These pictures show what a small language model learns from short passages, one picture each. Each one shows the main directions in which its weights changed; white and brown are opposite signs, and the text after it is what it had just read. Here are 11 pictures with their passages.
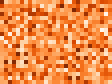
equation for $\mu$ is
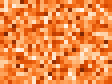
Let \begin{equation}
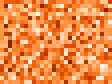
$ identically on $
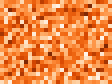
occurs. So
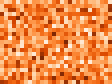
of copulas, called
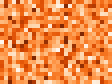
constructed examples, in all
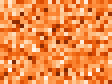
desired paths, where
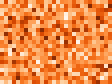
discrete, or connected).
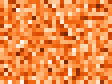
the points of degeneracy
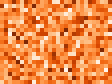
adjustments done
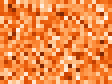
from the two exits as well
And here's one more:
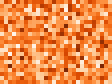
of $G$ on the
